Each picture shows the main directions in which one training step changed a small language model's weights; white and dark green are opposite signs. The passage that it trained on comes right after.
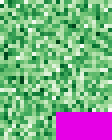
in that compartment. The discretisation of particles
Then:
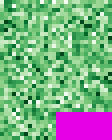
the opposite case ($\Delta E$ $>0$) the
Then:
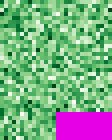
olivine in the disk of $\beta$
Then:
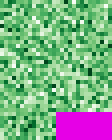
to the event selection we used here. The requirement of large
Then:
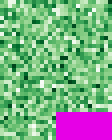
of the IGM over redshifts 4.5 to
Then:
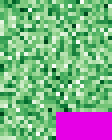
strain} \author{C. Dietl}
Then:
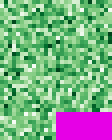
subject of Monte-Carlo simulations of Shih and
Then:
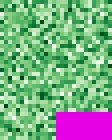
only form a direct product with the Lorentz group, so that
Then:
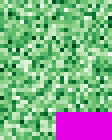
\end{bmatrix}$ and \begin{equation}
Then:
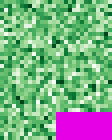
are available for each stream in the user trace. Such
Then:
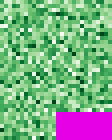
this case falls out of our goals. }
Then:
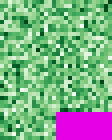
carry the same energy per unit of the probability flux, namely
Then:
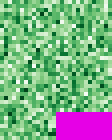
layers of triangular and kagome planes normal to
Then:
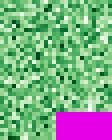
& 0.0959 \\ Discrete Fourier transform test &
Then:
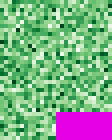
level-of-detail parameters.
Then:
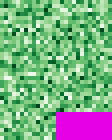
monotonic decreasing function of the virtuality
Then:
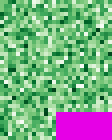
to much higher temperatures at low doping. An effective superconducting gap
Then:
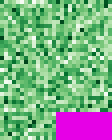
satisfies the weak energy condition \cite{Ayon}.
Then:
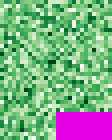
``rain of grains'' from above. The system is
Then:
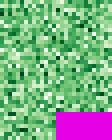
different behavior in their heat capacities. In order to
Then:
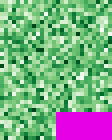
the complexity of the diversified functions, which
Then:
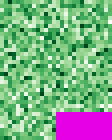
the reaction products were detected, in singles mode, with
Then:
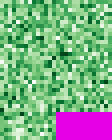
varying $L_2$ across this critical value
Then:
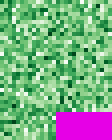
for example adding a counterterm which results in an additional tensor
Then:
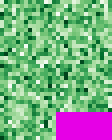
correlators we are able to obtain the perturbative Mellin
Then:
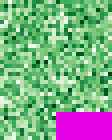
large solid angle. Since the monochromator is
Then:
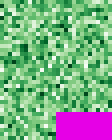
which is the inverse of the inflaton mass,
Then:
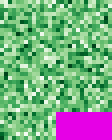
$\langle\Phi\rangle_t$, and the
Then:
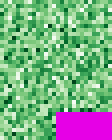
Whitehouse, {\em General relativity,
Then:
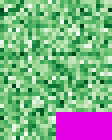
\rangle \equiv \langle O_{nn}
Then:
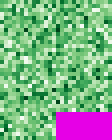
to form a cutoff brane, which plays the role
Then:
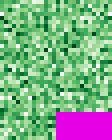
lines), external photoevaporation (dashed lines) and
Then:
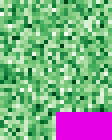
the \emph{Witness Complex} may
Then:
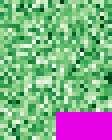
not suitable for real application. However, in the case of
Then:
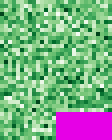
C\times R}_{+}\right) $ as
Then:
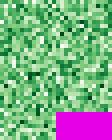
pressures for both the 3D BF and the
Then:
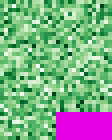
visible final-state particles. The reconstruction accuracy of the method
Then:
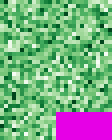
with the faster-whisper backend to
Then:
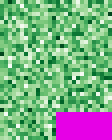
process. %In the latter %case, the limiting values
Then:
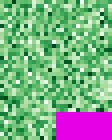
bin to bin, depending on the percentage of
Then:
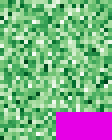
of observational noise. The second approach is to
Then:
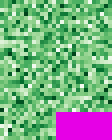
$t_0/a^2$ to extract the
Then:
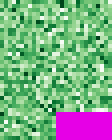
has a fermion of equal mass as a supersymmetric partner and
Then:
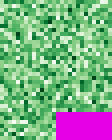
one is asymmetric: $A(p)\rightarrow
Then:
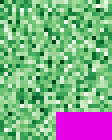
signals via DL proves to be more robust and with
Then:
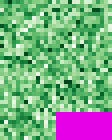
the endpoint region finds corrections that are approximately the same size
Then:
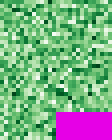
ideas. According to Born's rule, the probability
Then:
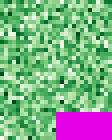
statistical distributions. By fitting statistical distributions to actual past demand
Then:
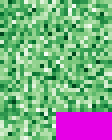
the U.S. Government. This work
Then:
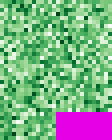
particles in the form \begin{equation}
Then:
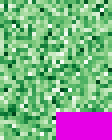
Eq.~(\ref{eq:labe8}) should
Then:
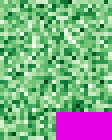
Day by day research has been taking place in the field
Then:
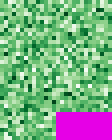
levitation, however, the observed silicon abundances
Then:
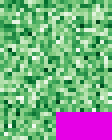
effectively decreases the disorder strength and prevents the system from
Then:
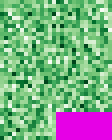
transcritical bifurcation, the first correction
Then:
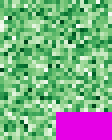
perfectly agree with predictions of full quantum mechanical theory
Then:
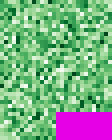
seems this analytical method might be useful for direct reconstruction of elements
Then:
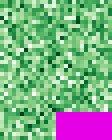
of numerically generated trajectories of centers of the interacting
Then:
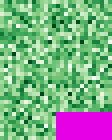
``Shop as if they were ....'' could be
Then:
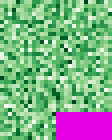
from upper layer as the starting point. The search moves
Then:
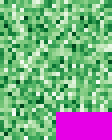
during a 38\,yr period was explained in detail. It
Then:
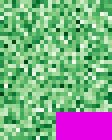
cannot fully utilize longer additional information, like contextual
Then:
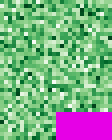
\cite{LeGuilloux2009} algorithm
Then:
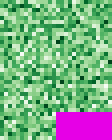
maximum stress are identical. The yielding of Cu NW
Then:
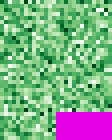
Fig.~\ref{QScansFig} represent the first
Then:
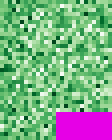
The file displays the SOS screen above the
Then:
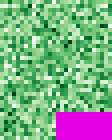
chaotic attractors. The number of the
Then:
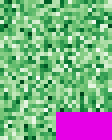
this density function represents our prior-free assessment of
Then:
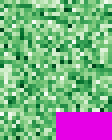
pertaining to what is exists (the words are directly
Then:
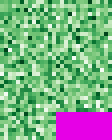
month is depicted in (b).} \end{figure*}
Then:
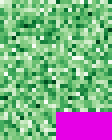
denotes the mass flow of computation node $i$ at time
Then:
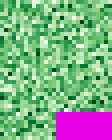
in real experiments, making accurate time-resolved measurements of
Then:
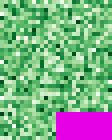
(each of which is associated with a distinct allocation).
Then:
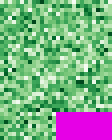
state is characterized by magnetization in the plane of the
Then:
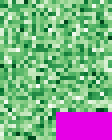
isotropy subgroup of $h\in H$ under the
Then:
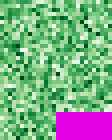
Astrophysics (BINA) observational facilities can enhance our
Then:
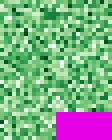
dimensionless constants $\alpha_{1}$, $\alpha_{2}$,
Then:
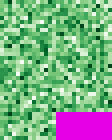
Some suppliers may even adjust the processing for the individual
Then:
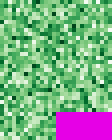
surface states meet at the A point to produce a Dirac
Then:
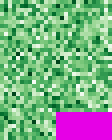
same unitary matrices that diagonalize $S_u$ and
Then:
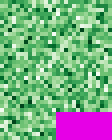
and acknowledge the support of the U.S. Department of
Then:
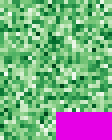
Natural Sciences and Engineering Research Council of
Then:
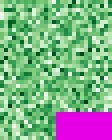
Overlap 2.0}, a fast and efficient Bayesian
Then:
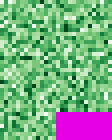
where high radial vibration frequencies can be achieved. The sample
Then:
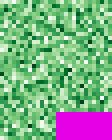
$\nu$ flavors $\alpha$ and
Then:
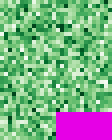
we use the ``conventional'' lunar neutrino
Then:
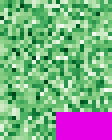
of individual reactions. Low number of molecules for which are
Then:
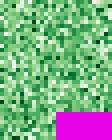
trajectory of the system returns to the initial one which
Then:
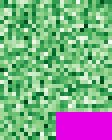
shallow spectrum at intermediate wavenumbers, followed by
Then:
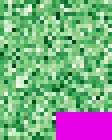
and $\chi (\pm\infty )=0$. This
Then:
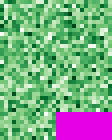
maximum at $k = \pi/r_0 =
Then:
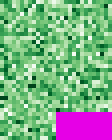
increase in conductivity [9, 10]. In search of
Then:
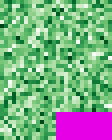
this case, and not because DB is restored.
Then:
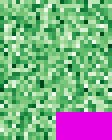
temperature. Each sample has (*n*-1) number
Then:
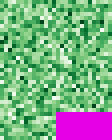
and the standard discount factor by exploiting variation in the
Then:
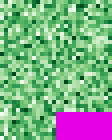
for the statistics of mobile adhesion centers
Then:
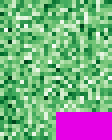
forcing the \"ubercalibrated photometry of
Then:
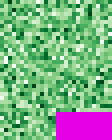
Transition temperatures. \section{Results}
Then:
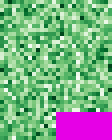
the last 5 years. Numerous molecules have been designed
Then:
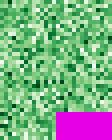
Solid line: idem plus the contribution of the mechanisms
